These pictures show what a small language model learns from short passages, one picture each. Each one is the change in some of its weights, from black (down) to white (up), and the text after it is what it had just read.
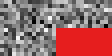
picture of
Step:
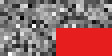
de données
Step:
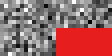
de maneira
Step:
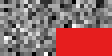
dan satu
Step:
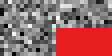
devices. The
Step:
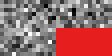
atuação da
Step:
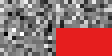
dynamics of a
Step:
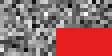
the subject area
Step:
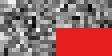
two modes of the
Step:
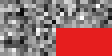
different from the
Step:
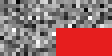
no solo
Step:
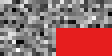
harakat qilish
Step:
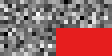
una menor
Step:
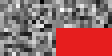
collected in the
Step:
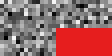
were found to be
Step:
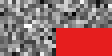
calculated $\kappa$
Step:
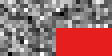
are smaller than the
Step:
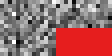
efetiva das
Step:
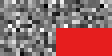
и личной
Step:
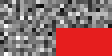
and matrix elements
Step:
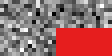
and the problem is
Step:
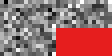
va yoz
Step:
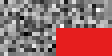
used to compare
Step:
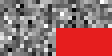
kuch va
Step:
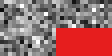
10 lower dust
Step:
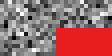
velocity of particles at
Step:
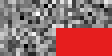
simples, como
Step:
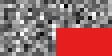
y discusiones
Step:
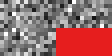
viewed in
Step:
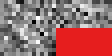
D0 by
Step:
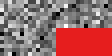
of Eq.
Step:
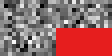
de fatores
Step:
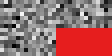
the adaptive
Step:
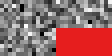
minimum value while
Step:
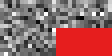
probabilidad de
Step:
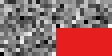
analysis: A
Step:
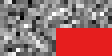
que se hace
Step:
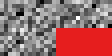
iii) best
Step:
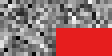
Now any
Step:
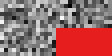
the number of
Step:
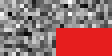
provided in
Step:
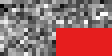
of charges are
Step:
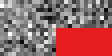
four roller
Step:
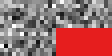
While the
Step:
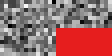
to the corresponding author
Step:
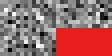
para que sua
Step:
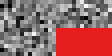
network-based methods
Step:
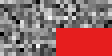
steps can be
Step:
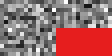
calculations for
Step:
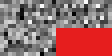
has been discussed about
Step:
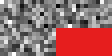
percent or even
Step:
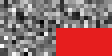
was broken
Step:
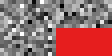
has provided a
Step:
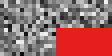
relaxation time
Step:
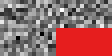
Thus, the
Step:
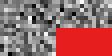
is commonly
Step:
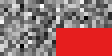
of stars, from
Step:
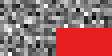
\nonumber \\
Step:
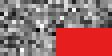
one can measure the
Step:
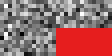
from scientific
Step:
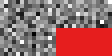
heat capacity
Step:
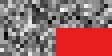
experiments is mostly
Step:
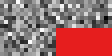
the Creation
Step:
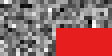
clubs in
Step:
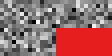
AB}$. For
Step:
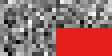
do lactato
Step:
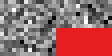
significantly from the
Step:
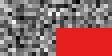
cluster approach as
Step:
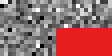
perfis e
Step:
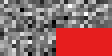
galaxy potential wells
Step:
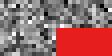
op haar
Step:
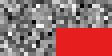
dependent on their
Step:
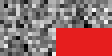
employ real-
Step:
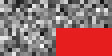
diverse range of
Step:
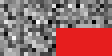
with it. We
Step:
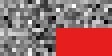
we iterate
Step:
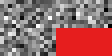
an important paper In
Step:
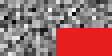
obtained by taking
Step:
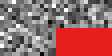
12, all over
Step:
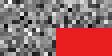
na troca
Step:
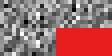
o modo de
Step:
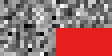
sustituir el
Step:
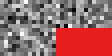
Os experimentos
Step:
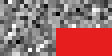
any $p
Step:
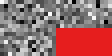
so that they can
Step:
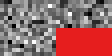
functions return
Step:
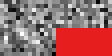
Dessa forma
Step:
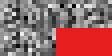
de realizar
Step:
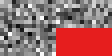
the upper
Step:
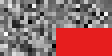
expects that the
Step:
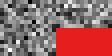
this large-scale
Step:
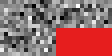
the underlying
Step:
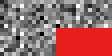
ellos es
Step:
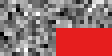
obtain the following
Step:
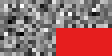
en Estados
